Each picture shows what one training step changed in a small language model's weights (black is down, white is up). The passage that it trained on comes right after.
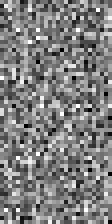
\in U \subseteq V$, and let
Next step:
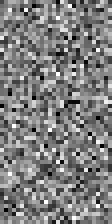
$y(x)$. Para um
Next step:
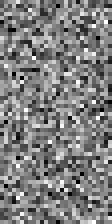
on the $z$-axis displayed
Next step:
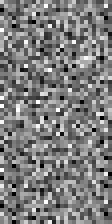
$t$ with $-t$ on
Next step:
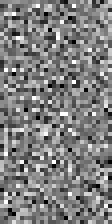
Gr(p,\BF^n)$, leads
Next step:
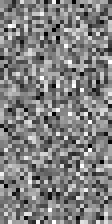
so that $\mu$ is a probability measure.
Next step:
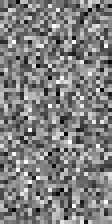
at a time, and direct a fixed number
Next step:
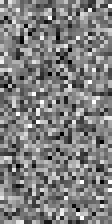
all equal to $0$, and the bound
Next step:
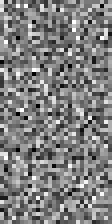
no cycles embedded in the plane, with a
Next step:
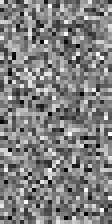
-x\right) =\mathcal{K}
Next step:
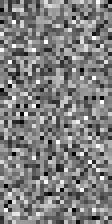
notation $E(m,l),$ we refer
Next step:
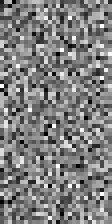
will produce a good upper bound on the last term
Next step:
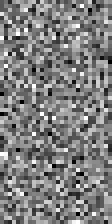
interior of the image of $D$ in
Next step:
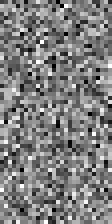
completely monotonic. \smallskip Next, we want
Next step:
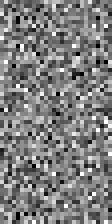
a period of time between two consecutive emptyings of
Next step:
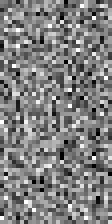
sur $M$ d'une structure
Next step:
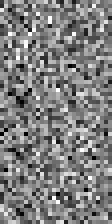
be the map that associates to each point
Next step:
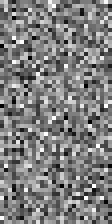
an \emph{attractor} and a
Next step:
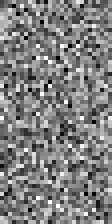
therefore imply \begin{align*} III &=
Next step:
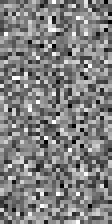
analyse the linear stability of the obtained solutions.
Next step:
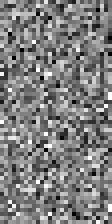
\leq \ C(\alpha) \cdot {
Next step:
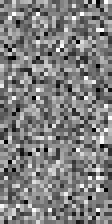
and $O_w$ are displayed
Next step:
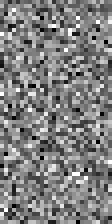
of pseudo semi-B-Fredholm
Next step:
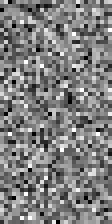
(k).$ By \cite[Theorem
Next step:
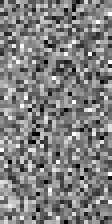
of interest available to each sink may vary with
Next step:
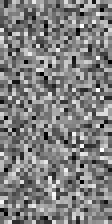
been researched in various branches of pure
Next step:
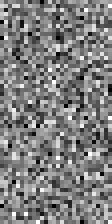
I$ for all $n$, a {\em
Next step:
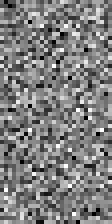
comparison matrix are chosen independently of each other,
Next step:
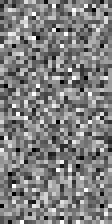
a trivial observation, however, for the symmetry in
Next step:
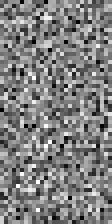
\mathbb{R}^n \to
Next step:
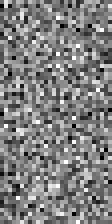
an alternating group of degree $n >
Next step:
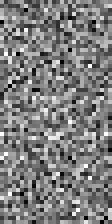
self-normalized partial sums processes,
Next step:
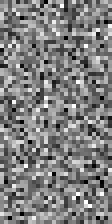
By \cite{evans}, p.\
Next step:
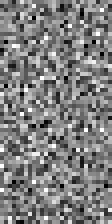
to my advisor, Blaine
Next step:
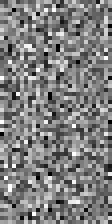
Learning method & & \checkmark &
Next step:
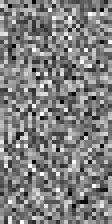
no Baumslag--Solitar
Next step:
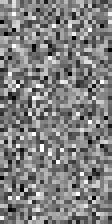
is explicitly described for Lie algebras of types
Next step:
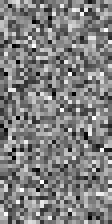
implementation chain} The algorithm presented in this article provides
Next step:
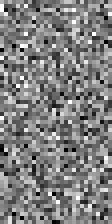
paper, but almost no progress was made
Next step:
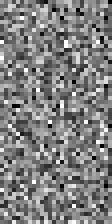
$y_0$ and then solve an approximate
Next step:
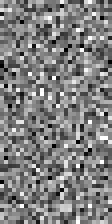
is, the probability of $\X^{(h)}$
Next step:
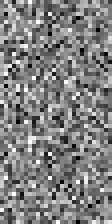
into some geometric data on the Okounkov
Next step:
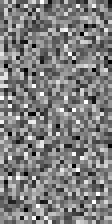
of type $\bbb\ccc^2$
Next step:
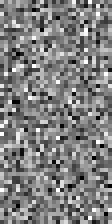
$\langle q\rangle $ on $\Sigma $.
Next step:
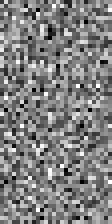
in Section \ref{s:main}
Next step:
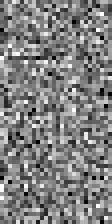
than no information disclosure for maximizing
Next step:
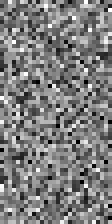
positive zero (between poles), that is
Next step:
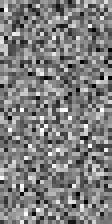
true for all varieties of a given dimension
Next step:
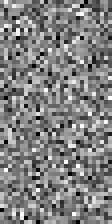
homology of the one-point compactification of
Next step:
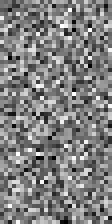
(2.1) corresponding to the set
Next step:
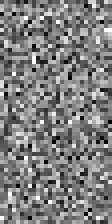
space, provided it exists. Clearly, the above
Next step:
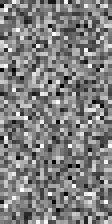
a function constant on each circle $|\z |
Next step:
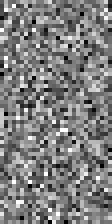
not exist. \begin{thebibliography}{99}
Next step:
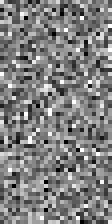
shown in black (above). The overall
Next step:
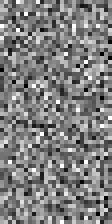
f_\lambda\circ j)\circ
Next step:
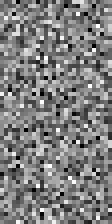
their difference is a nonzero quadratic. It has the
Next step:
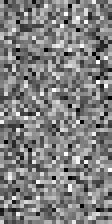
bends can be continuously extended to a bend
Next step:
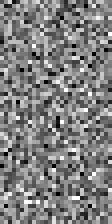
would yield extra complexity and difficulties.
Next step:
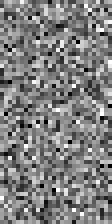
and $d$ is equal to zero. If
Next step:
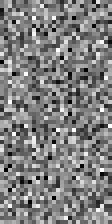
and provided lower complexity bounds for this case, as
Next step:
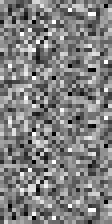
\centering \includegraphics[width=\textwidth]{}
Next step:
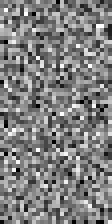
the orthogonal complement of $F_\C$ with
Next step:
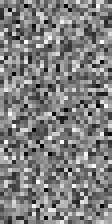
we are in the case (ii). Then,
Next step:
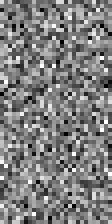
any integer $n$ and for any pair
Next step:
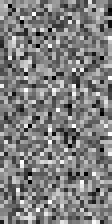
\frac\pi {32} h$. Claim
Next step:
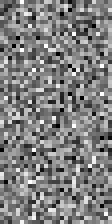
right nor left saturated, respectively, and the
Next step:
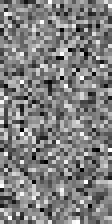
action of the semisimple part $ T_{s}
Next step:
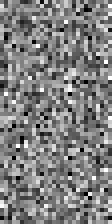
Arthur-Kottwitz reduction
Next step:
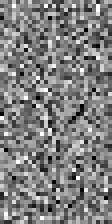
2 will occur in a type-1 family that
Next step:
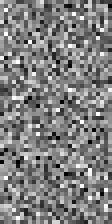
hypersurface $\partial D$ on $\pi$ is
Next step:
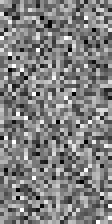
a two-sided zero divisor, and is
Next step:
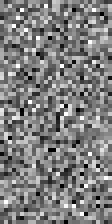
domain, yielding the following conditions:
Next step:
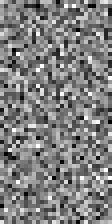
the exponential decay of eigenfunctions. As an application we
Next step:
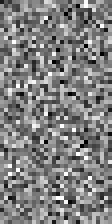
be a real Lie-Poisson one for some
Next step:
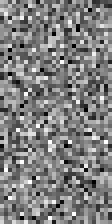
\cite{Hou} and the references
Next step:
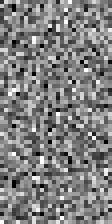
denote by $T^d(r)$ the
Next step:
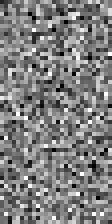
a~factor of $\mu$, thus proving
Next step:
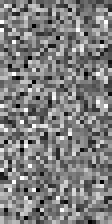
to refer to stablizations of ``the''
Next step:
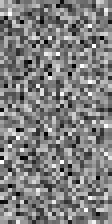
the original Hilbert space $H$, but to consider
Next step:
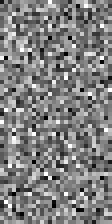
one for each value $t\in
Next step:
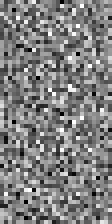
the price of GHG
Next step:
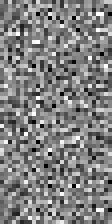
if the behavior of the coefficients is of the form
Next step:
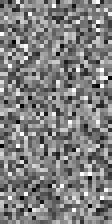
They are also compact. They may have boundary components
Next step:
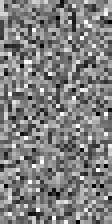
points toward $\Omega$. This implies that
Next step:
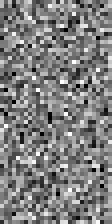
\omega \cos \theta v_{\theta}
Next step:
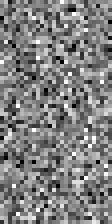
\end{eqnarray*} For small deformations in
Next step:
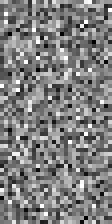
want to learn how to forgive
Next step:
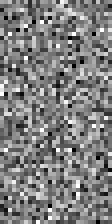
simple residue computation using the contour integral formulas
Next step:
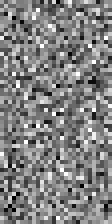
\Delta_s\arrow M$ which is
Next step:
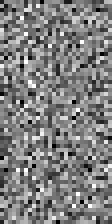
to discussing the formulation of the first term of
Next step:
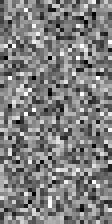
understanding between \cite{Wirth:2007}
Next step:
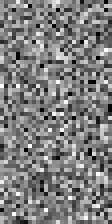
such a choice of $\al_1$ we
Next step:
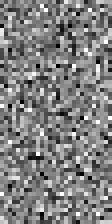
but finitely many $i$. This means that the
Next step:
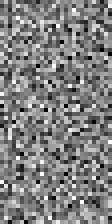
Dimensions. In "Proceedings of
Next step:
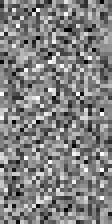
m + \sum e\sb n
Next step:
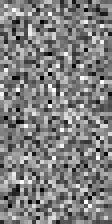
conjugate operator to the De Rham differential
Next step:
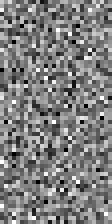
stability of $S(t)$ clearly allows
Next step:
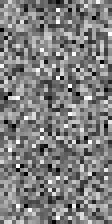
$X$ has a description in terms of a
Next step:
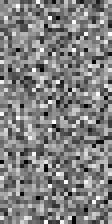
13. Tikhomirov V.
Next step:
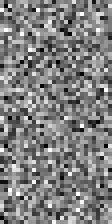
0.$ Fix any $t\le
